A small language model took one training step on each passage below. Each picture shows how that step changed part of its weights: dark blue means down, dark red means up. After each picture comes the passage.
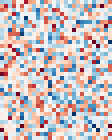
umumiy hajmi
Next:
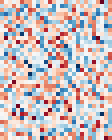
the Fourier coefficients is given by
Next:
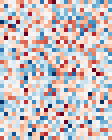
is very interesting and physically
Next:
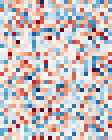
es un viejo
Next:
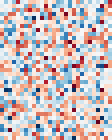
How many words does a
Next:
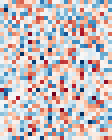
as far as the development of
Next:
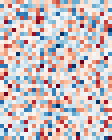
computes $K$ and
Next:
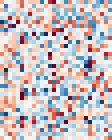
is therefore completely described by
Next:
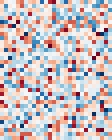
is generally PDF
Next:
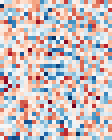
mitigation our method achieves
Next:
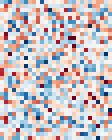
الافتقار إلى
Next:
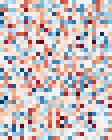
"for how long?"
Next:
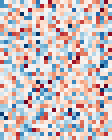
3. Making the
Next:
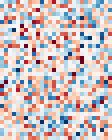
extracts were used to
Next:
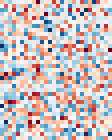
region of silicon and use
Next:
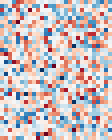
a business to become more
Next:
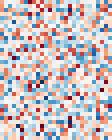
households lost
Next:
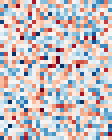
to amplify the diversity
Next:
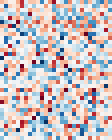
is likely to be written more
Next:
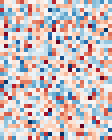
this action (Shore
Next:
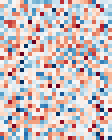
no bond length alternation
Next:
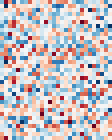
more effective. In this
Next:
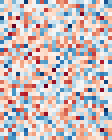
not typical of pairs resulting from
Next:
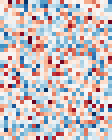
for specific purposes.
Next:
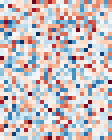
low birth weight &
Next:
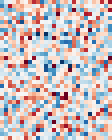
influenced by mechanical factors
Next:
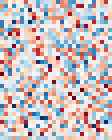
ta‘lim sifatini
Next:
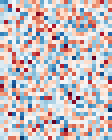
crucial point. We never
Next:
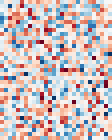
resonance" can be quite
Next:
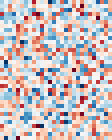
em paridade de poder de
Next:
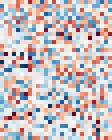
adherence and the presence of
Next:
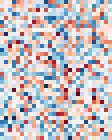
that was part of the selection
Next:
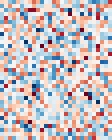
Berat benda di
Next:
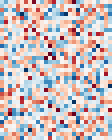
shart. Teatr
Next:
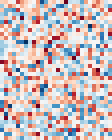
capabilities, namely the search
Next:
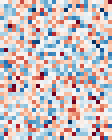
en los procedimientos
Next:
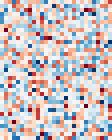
and unrelenting
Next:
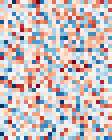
sector has the potential to
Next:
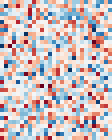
to 90~cm where there
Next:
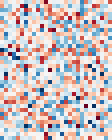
is usually assumed, current data
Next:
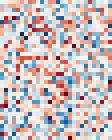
distribution is valid only at the
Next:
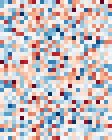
Disponível em:
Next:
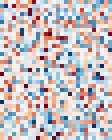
with urban dynamics. Rather
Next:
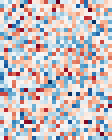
comprised of medial
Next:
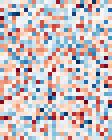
menções Quantidade
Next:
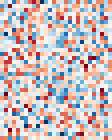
professionals: a systematic
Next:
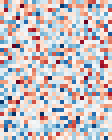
transition of healthcare systems
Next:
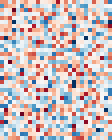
compounded by pluvial
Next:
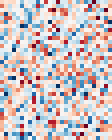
i.e., closer
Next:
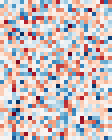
Consequently, the ratio between
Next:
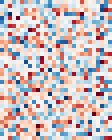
Vector Lengths of
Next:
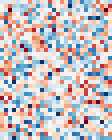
va qiziqishlarini
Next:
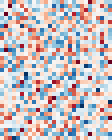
treats human-AI
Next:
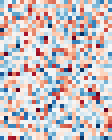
outburst of the source
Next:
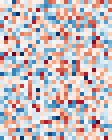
that: the level of scientific
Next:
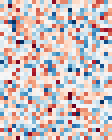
gösterilen alanlarda
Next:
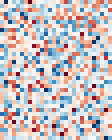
The various parameters of the proposed
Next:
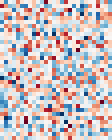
is parsed and
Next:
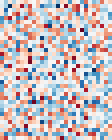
\end{equation} where
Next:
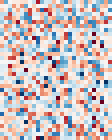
we have chosen the scales
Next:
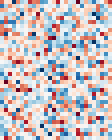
science and technology such as
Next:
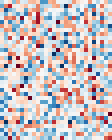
provided by the authors, particularly
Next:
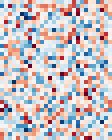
Березин А.
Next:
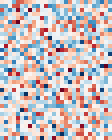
a comprehensive view of the direct
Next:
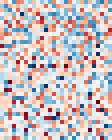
de los tesauros,
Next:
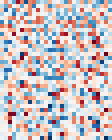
on the choice of the coupling
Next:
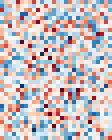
form during turn off.
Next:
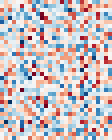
- foilatun
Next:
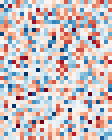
one as averaging the
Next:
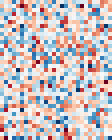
free, the same calculation also
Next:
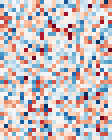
+ Stifte;
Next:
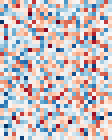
to better work in the
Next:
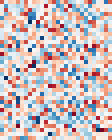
\bibinfo {author}
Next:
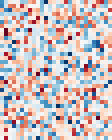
available to the adversary
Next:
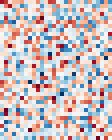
charge effects can have different impacts
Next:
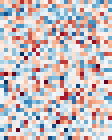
the region of small values of
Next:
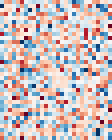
Bello A,
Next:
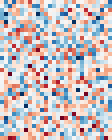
reached all over the world
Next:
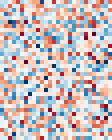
повинен був
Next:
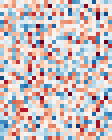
to be friends with
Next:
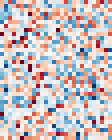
for research teams to use
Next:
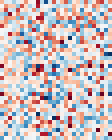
\& Erickson,
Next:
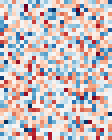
to gall midge
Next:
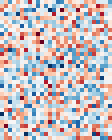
розділити на
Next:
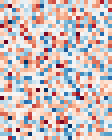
accreting models are instead
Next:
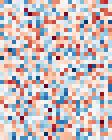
issues shows terminological
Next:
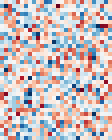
anticoagulantes y
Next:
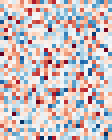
can affect these variables.
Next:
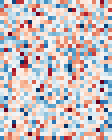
deepens the connotation
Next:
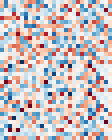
bacterial infection of
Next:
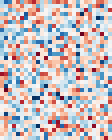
combined course of SARS
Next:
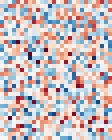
which does not seem
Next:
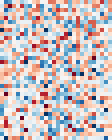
performed simulations showed that, for
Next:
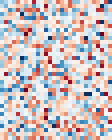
HR Portal application.
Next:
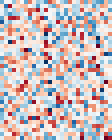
of implementing the inner line
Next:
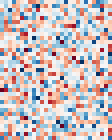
an SSCE;
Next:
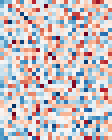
ANNEX 2 Interview
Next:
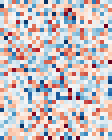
baland ovozda
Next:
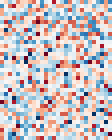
take many years [21].
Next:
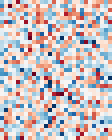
конструкций, что
